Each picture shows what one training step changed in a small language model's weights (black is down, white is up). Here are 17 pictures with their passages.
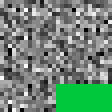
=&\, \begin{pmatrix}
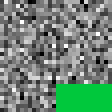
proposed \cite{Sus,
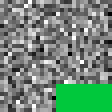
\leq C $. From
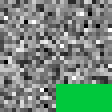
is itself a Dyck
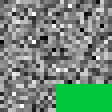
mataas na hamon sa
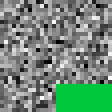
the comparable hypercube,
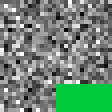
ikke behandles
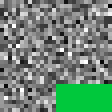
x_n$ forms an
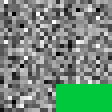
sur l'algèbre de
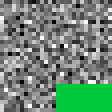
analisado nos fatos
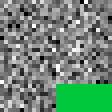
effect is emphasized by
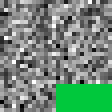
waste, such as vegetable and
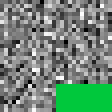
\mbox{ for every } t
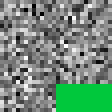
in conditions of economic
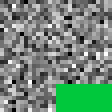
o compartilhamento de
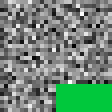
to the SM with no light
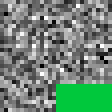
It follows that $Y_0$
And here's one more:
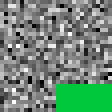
go beyond the limits
